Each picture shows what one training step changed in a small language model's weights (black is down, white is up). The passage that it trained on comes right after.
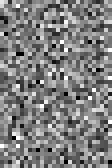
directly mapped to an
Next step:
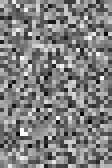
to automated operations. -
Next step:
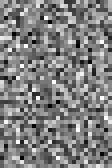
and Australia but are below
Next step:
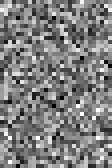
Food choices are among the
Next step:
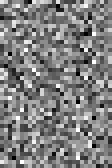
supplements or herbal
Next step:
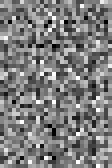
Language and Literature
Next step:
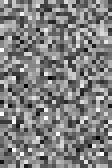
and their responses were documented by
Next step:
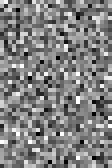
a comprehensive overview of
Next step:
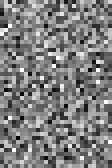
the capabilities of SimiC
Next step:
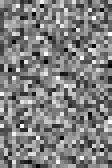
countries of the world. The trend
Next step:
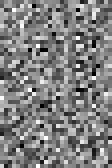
parts of eigenvalues
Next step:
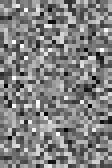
of the new system. We
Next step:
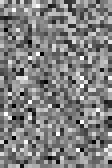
is equivalent to about
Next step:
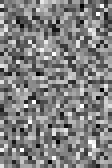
On the attack front
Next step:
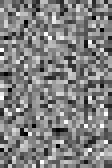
credits that reduce electricity
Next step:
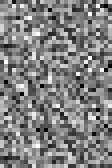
is based on Bayes
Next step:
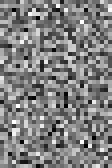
compared to their peers, while
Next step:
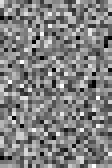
affecting on the target heat rate
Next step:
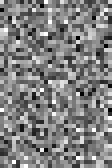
17:00 small water leak
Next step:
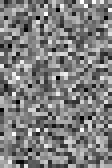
infer from the researcher and view
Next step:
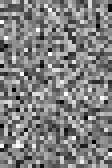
network access in areas that are still
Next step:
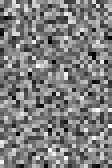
will look out of place in a
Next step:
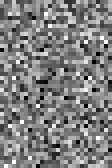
still useful or, better, how
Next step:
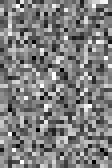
Rajeev Kumar
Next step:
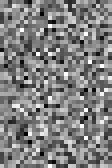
attributed to the nature of
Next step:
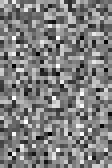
to funding acquisition,
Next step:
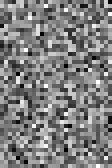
authors, regardless of the
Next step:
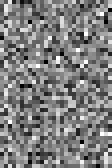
This study was conducted at the
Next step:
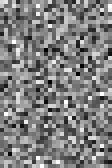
the principle of "all must
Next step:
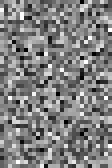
rules help acquire noun
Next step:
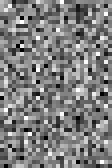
S. Siegel en
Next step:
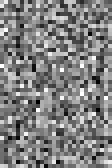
the dataset The categories that were selected
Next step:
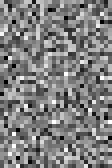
to provide 10/90 power
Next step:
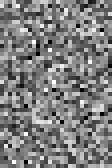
pronounced absorption was
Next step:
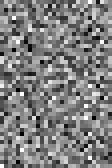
ceramic or carbon
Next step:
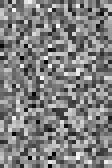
curbing specific rights to
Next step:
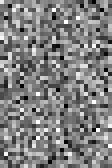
Test, SPT, yield
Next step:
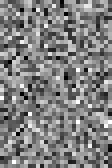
and antibacterial properties.
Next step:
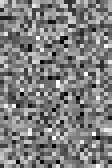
are not only internal but also
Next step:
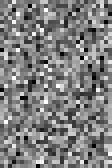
PMSM: Permanent
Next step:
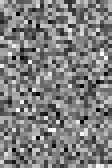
following are proposed: - noise
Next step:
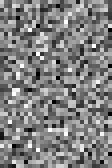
from application allowed students to
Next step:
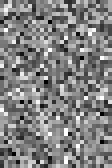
In this context, the following key
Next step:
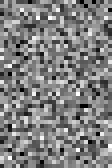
inflammation lasting
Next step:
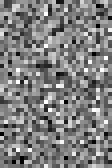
sustain the deer that were
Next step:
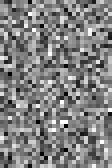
matrixes and summing the
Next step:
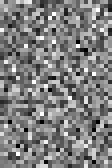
insoniyatga xos
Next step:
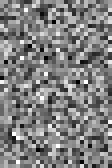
foundation subjected to a
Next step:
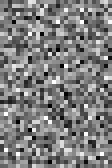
but may also foster a
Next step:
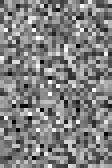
over a longer period of time
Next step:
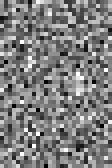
teams. This policy respects
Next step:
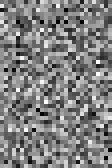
this front. Ministry
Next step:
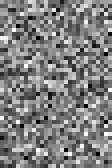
laser wavelength
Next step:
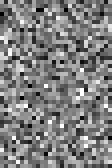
The study concludes that contextually
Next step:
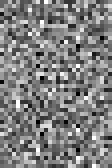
Journal of Electrical Engineering
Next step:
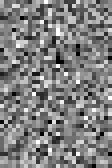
impact consumer perceptions of
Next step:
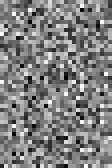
in Fig. 4. Fig.
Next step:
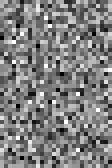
which are trained as separately
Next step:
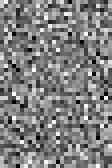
the train is coming from
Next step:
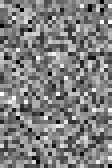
learning media experts 96%
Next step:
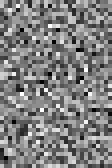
capacity. We can find in the
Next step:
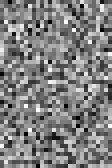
factors. Incidence studies have
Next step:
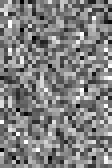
The study found that the available
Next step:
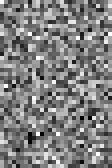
calculating the dependency frequency
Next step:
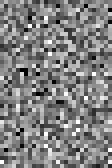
noted that a low concentration of
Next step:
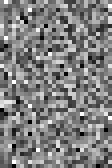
network can be leveraged to
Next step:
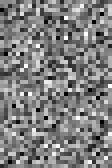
of Deaf Culture and
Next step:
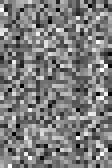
the Philosophical Foundations
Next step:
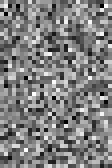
of Accounting and
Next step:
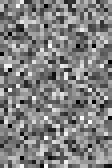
cross-sectional study,
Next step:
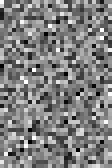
intensity (Figure 2). The
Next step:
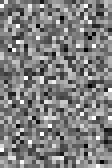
revolution. Spain is not
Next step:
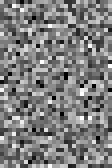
care had on institutions, staff and
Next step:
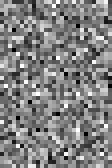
From a more traditional and classic
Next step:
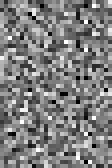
oral administration of a
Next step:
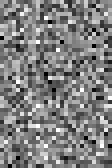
and the PEF layers
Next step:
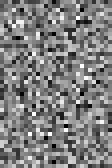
with certain non-viral
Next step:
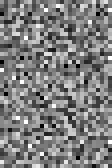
of view of faculty members
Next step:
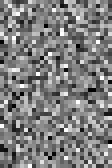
building for self-reliance
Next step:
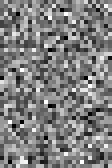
upwards and to the
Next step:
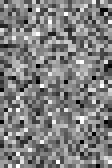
is gross domestic
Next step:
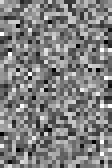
when dried at 120°
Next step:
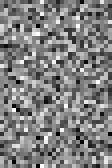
is paid to adaptive
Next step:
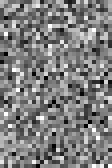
approach, businesses must follow the
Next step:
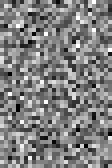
differential equations and
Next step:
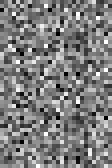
literate in Sistan and
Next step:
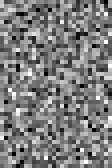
Grimm and August
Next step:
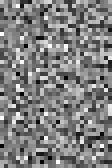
place in public in the Human
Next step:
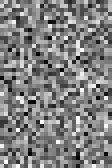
and most popular simulation language that
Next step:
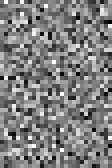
tinnitus patients
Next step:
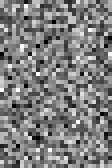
places in an urban region.
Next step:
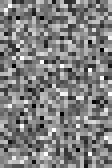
Department of Special Education,
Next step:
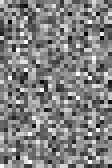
| jackknife
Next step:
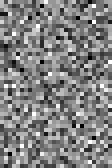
set contains arbitrarily
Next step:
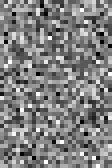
Desarrollo de un
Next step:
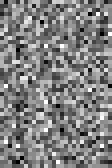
values and the stars the values
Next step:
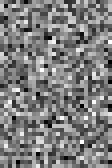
study was to analyze the frequency
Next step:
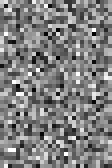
aid in mending these
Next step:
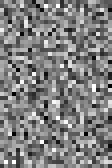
each conduit. It is
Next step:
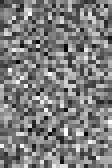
EGI Foundation.
